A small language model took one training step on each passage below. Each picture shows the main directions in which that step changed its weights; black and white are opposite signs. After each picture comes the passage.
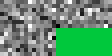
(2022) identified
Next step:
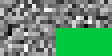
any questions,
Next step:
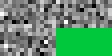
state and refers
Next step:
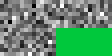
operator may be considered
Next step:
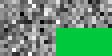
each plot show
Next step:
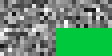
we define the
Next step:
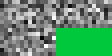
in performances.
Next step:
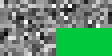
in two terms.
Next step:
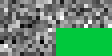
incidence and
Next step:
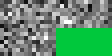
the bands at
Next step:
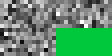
of the number of
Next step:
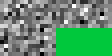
the micro- and
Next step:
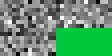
available online at
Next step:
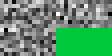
and analyze its
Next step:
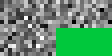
what is medium
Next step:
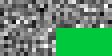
compute a
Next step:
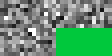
JATS and
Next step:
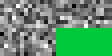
} t \in
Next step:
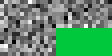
tested and small
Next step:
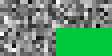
used. These two
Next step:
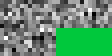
the correlation test results
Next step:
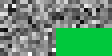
of conductive networks
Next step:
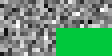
II) refer to
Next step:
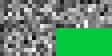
the model performs
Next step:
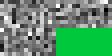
The Partnership
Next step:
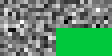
a visibility
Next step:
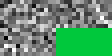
first-order linear
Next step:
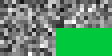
to optimize the
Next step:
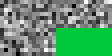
a multiplicity
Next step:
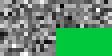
the deviations from
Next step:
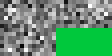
of step~5
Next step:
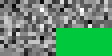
sufficient depth
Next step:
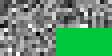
for the VET
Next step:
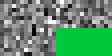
using his new
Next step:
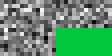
and adaptive
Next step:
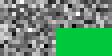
to two features:
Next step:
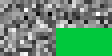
FSA it is
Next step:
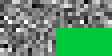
at colliders
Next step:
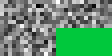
phase two, each
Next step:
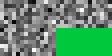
form polymers
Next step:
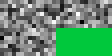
by varying them
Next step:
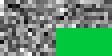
the pion momentum
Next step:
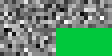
an improvement of
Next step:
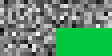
growth, the samples
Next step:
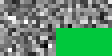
array field in
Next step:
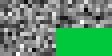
the second order in
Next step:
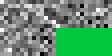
be discussed.
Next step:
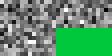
reports of visual
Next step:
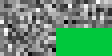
development of theories of
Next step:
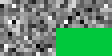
corrected versions
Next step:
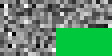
cross section of the
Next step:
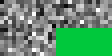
is sufficiently
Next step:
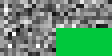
the cross section of
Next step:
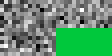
r_7 and
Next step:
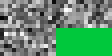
of the art
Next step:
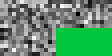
to the correct
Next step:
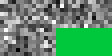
improvements are
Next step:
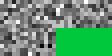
are considerably smaller
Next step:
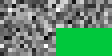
to improve students'
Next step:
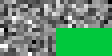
and argues that
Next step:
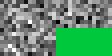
on, with
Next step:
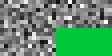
as a transverse
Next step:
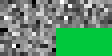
If one of the
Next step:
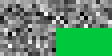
achievement of
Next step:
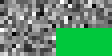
is one of the
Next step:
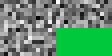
a cutoff
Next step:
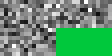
an operation to
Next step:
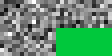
a failing
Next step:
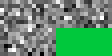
rate their confidence
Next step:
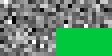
scaling of these
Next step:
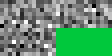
resulting exhibition,
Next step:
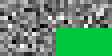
extensions, we
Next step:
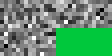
motivation. There
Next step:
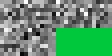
the corresponding key.
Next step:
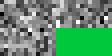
(I must
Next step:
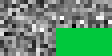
with the edge structure
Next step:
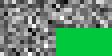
at how many students
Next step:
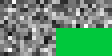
have for our
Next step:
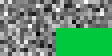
work considerably
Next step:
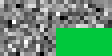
COST IN
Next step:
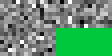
contrast transfer function
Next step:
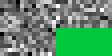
ranges between 11
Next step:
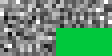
presence of a
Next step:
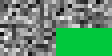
and 3-sigma
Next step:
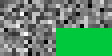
any epoch).
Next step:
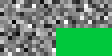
shall examine
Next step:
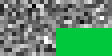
time step, using
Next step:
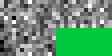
(right panel)
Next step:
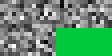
we can observe
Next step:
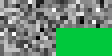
where ${\bf
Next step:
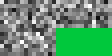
selected to be
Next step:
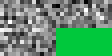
contribution to the
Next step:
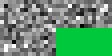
social reality,
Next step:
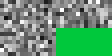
\] A further
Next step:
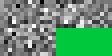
all $\varphi$.
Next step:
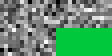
further show that coupling
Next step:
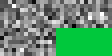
again but now with
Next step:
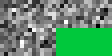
for each generation.
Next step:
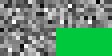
when $\psi$
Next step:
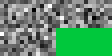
approximation to
